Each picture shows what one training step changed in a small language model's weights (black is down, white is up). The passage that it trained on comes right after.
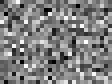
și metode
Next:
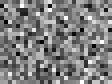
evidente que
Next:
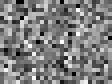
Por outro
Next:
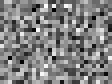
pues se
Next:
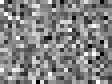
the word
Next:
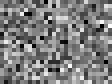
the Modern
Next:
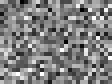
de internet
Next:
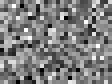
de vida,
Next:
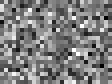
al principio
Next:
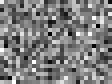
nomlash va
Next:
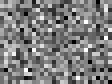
si è
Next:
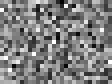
– representa
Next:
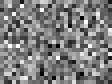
e que a
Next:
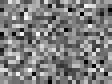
de Belas
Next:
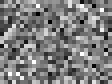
a contração
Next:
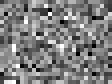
met name
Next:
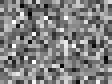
identità si
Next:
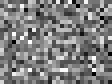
uma forma de
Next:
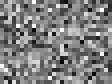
, their
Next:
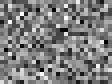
década de
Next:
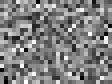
interação com o
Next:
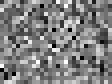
получения и
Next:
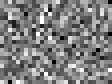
efficient system
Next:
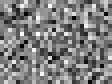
la Escuela
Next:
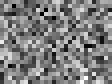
за счет
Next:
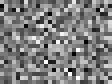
переваг в
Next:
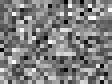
condições de
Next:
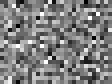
de la función
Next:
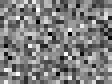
dass die
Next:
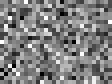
to end with
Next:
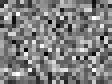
acción de
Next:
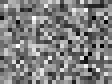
est à la
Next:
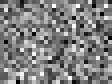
un chant
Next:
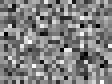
kechasi bilan
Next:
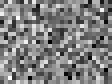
IV, n
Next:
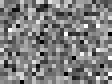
Bu yerda
